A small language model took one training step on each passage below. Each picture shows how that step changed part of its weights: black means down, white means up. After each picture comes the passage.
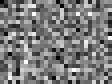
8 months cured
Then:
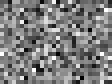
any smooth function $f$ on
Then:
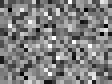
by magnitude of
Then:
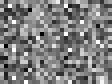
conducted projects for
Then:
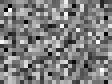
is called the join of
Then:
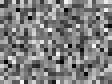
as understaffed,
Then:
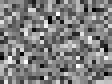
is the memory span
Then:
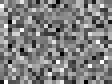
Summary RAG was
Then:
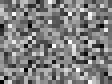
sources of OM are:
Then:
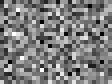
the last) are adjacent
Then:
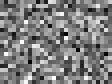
$*$-algebra, to one
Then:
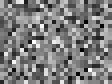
of the unit or monad which
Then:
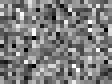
and proceeded by discussion
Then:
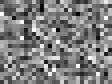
in more detail in Section
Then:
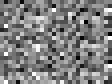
size distribution curves are depicted
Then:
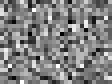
implementation of Microsoft
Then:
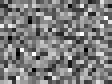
market for an initial assessment
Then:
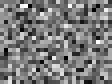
classify the elements of the
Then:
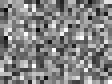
monitor is measured in
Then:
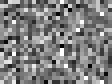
compared to Class III
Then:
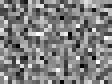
% \section{Problem
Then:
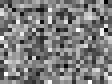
of an auxiliary
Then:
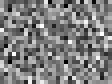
with careful clinical
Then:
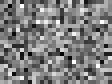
shown in \cite{dd}.
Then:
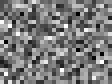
diagonalizable in the sense
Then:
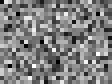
( \delta_i , I
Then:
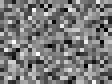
important natural products [7].
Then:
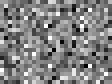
(min) Percent
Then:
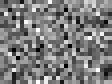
behaviour towards others.
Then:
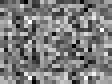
segments We segment
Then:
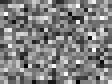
spaces associated with the deterministic
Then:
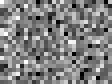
Parul Purohit
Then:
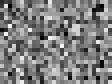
adequately at the
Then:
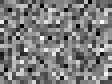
decline in small-scale and
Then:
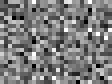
so as to give a condition on
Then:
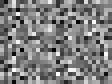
glucose levels.
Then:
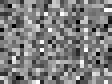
space. B. Indirect
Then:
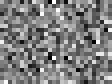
in view of a theorem of
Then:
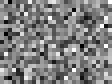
Under extreme
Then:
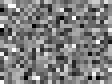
sport sohasida
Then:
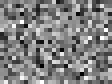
for set $S_2$
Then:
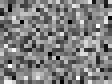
to classroom learning compared to
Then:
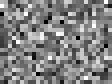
from Bandung Institute
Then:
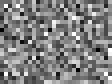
for the exemplary time
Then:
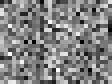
of the space of probability measures on
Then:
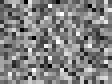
respect of the predomination
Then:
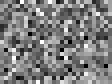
the pooled data.
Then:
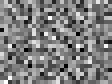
and cinema in Europe and
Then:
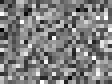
and $m$-symmetric
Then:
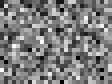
squares involved in the
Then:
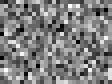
$G_q$ are exact
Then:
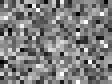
\proj^n$ of
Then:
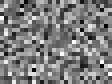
and symptom control in
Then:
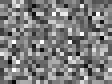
growing season. For
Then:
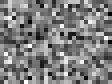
Since the nodes in the symmetric
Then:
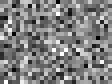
is a limit cardinal and
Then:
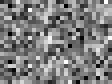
mainly the following three equivalent
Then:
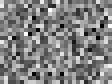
McKay was a good
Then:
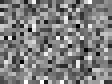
be identified as zeros of
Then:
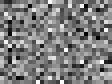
primary concern. In
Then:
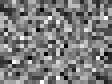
%) than that in X-
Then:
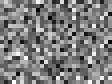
Prophet who directly
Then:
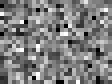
is essentially the regulator
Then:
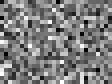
(*). Consider the words
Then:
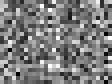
theory. {A}pplied
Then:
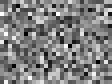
However, he departed from
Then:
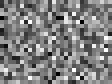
uniformly convergent expansion
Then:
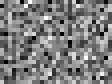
be replaced by the following
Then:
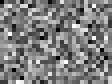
group evaluated the ability of
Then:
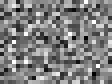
causes. In total,
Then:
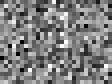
a random $n \times
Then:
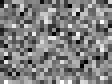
the numerical solution by finite volume approximation
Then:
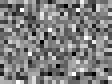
\qquad {\it if}\quad
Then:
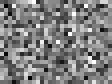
(i.e analytical
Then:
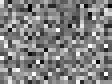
clear understanding of effect of inclusion
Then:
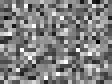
that separates regular changes from
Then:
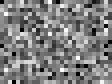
the Significance of the
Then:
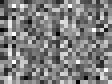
accounting for the contribution
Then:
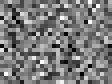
possible. We see this also
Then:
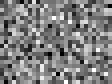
BRP method is to help
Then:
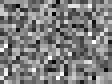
The population for this study is
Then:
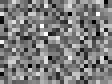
also indicate most of the
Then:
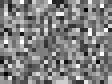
is largely responsible for
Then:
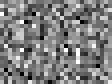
grow on or close to the
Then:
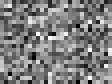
application is constructing the area
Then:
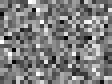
have been developed in several medical
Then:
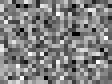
NURSES IN
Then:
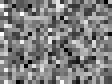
System dynamics* Given
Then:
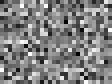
UUV is shown in
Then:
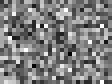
Grassmannans. Let
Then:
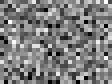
it is a right to change
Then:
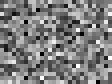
is defined. Take
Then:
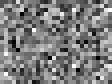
instant $k.$ Note that
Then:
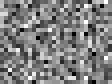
mothers struggle
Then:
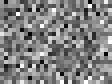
significantly lower Sodium levels
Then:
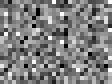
dimensional manifold $x$ and
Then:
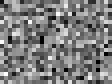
Using the Symmetry
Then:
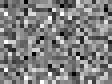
appliances and microgeneration
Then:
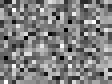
first-order system of differential
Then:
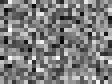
unable to counter the
